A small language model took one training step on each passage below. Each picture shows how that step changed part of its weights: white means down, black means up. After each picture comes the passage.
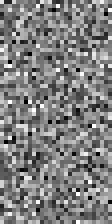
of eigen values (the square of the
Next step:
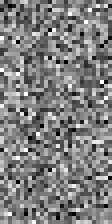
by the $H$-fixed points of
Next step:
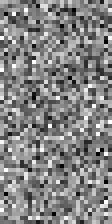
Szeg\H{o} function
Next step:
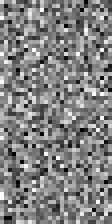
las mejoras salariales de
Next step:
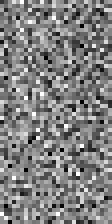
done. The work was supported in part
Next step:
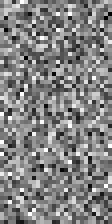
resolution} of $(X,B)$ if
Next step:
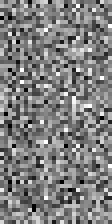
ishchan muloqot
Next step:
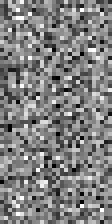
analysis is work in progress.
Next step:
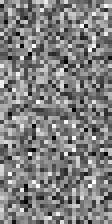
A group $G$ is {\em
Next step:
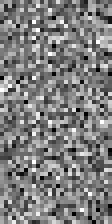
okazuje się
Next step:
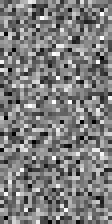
This work has been supported by grants
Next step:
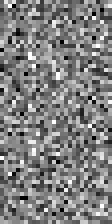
la elaboración de esta joya
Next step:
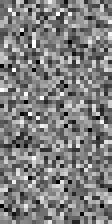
ekansiz, yetakchi
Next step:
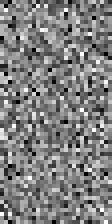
Project was funded by a grant from
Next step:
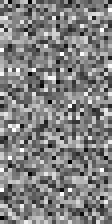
\newline Department of
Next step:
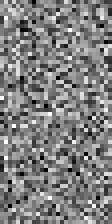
avaliação dos docentes pelos
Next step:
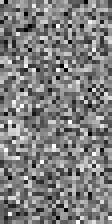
a direct consequence of the previous proposition since
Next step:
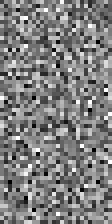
auto empleo. En el
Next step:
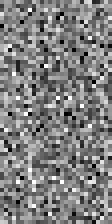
serviços a frente de outros
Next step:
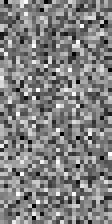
particular, when their mass exceeds the
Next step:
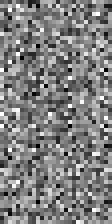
\hbox{ if and only if }
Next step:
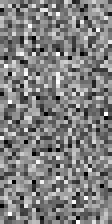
connecting the roots along the
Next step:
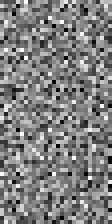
достигать 5-25%, при
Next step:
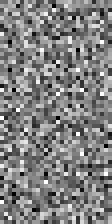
factors. This indicates that the less
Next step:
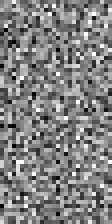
from the transition, the response is more
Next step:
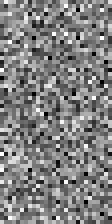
since the sheaf $R_m$ is
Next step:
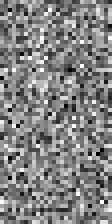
Kompyuter grafikasi
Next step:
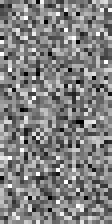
of generality, we can assume that the index
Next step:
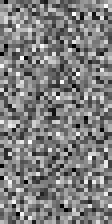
well below the RGB bump in both
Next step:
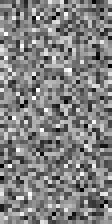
dat de betaling inderdaad de
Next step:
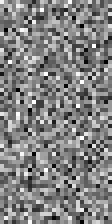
a group which does {\em not} have this
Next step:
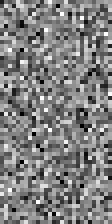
los personajes, “la
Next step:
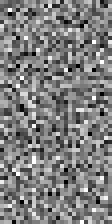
this point, we have canonically associated to
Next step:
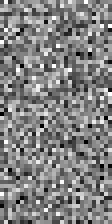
die Reihe zu bringen, dass
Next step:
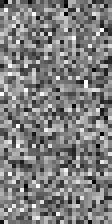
L\ , $$ where $L$ is the
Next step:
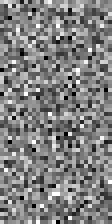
case, the computational complexity is
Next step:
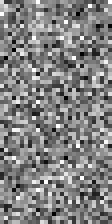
and bounded in $L^1(\Om)$
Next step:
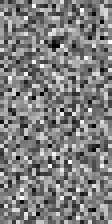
phenomenological relaxation time
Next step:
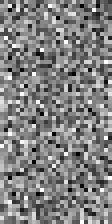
of $\cO$. At the level of
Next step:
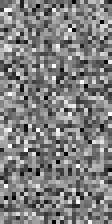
asymptotic efficiency of the
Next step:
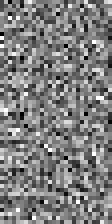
Especialidad en Asesoría
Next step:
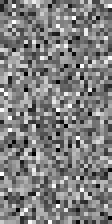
gauge part of the chiral
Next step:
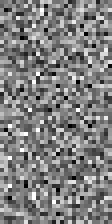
case of the exercise of rights
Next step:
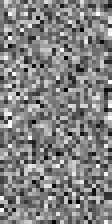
ifloslab ko'mib
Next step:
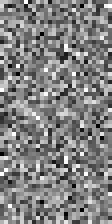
sirtini ifodalovchi
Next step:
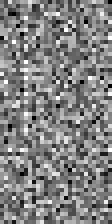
automatic prostate segmentation.
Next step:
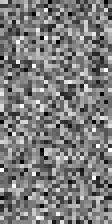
investigación y políticas sobre competencia
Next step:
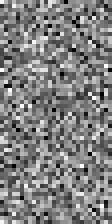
власного іміджу.
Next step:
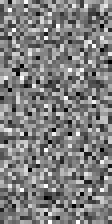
rule to distinguish between creation
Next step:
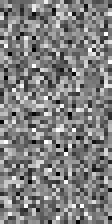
by modifying the Jensen
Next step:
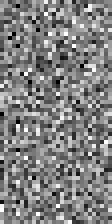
момент времени $t =
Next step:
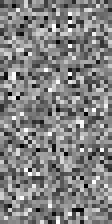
We address this shortfall in current
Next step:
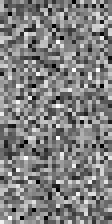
conceptually in agreement with the
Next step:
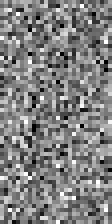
K_{S+\varepsilon \, {g \over
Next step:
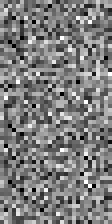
*serotipo 9V*,
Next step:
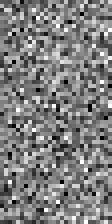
the stakeholders. } {
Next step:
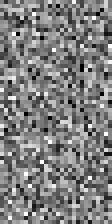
verso il basso, nel momento
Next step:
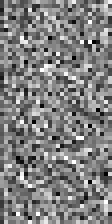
для младенцев они
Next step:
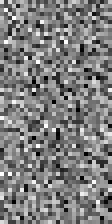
to $\xi$ and setting the integration constant
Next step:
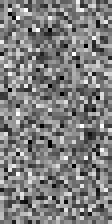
drill // Agricultural
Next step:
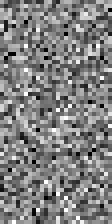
proceed to the pretzels, starting
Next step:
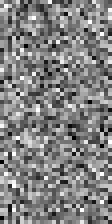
kamchilikka yo'l
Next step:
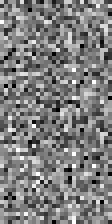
as object A and our new signal as
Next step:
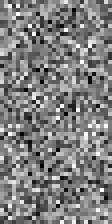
} Udo Simon proved following
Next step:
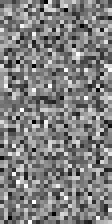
со спутника NASA
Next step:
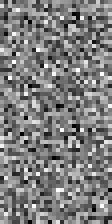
to increase the involvement and
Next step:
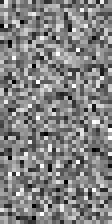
instability occurs. This means in general
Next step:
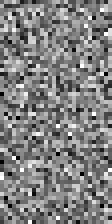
start from a real bipartite network
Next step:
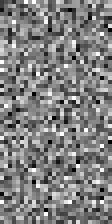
empirically determined bile flow rate
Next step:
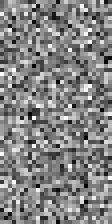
LHC analyses and compare them
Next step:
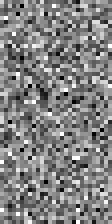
842-nm idler beam
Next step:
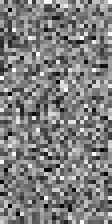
$nV$, giving presentations and
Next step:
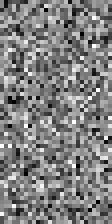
Ph.D student., Oles
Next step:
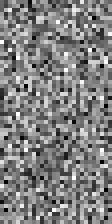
Other facilities, such as the
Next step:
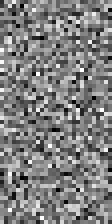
to these standards will help
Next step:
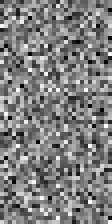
then from Whitney's theorem
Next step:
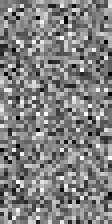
qachon turli salbiy
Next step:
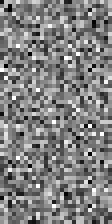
ВКП(б) был
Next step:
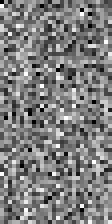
time. Measurements were
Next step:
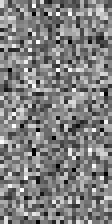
peaked. In addition, the algorithm is
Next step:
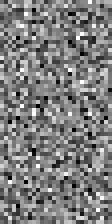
this instanton is a topological defect
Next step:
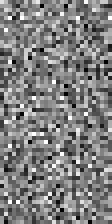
nonmonotone variational inequalities
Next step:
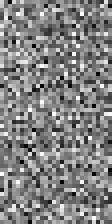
xizmatlari bor.[6]
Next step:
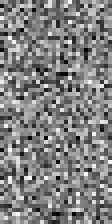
with the gold patches in the upper
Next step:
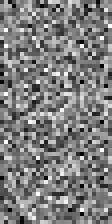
Nessa direção, professores
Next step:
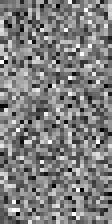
the M\,dwarf mass assumed to
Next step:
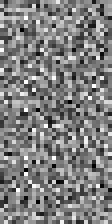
exhaustive search and can
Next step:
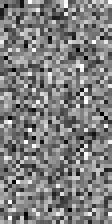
We may choose $r$ such that
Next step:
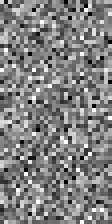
Re}\, r>0$, cannot be equivalent
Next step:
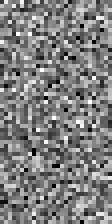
is determined together with an explanation
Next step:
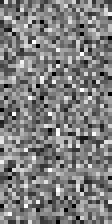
the rationality problem, the inverse
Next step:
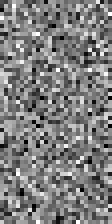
constructs, every node is executed
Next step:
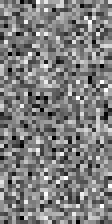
*Elektron nashr.
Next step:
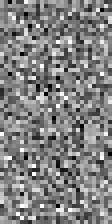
Hall current) and the equation of motion
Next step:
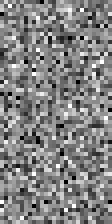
$w\in H^0$ respectively,
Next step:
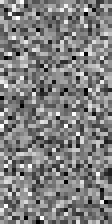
Note that if $\alpha$ is unital in
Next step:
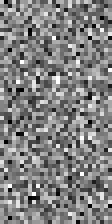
the spaces of left and right integrals
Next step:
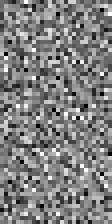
utilizados por los pacientes,
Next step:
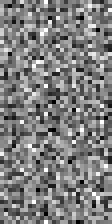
mieć ogromny
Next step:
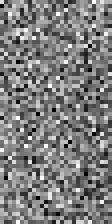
for {\it any\/} choice of
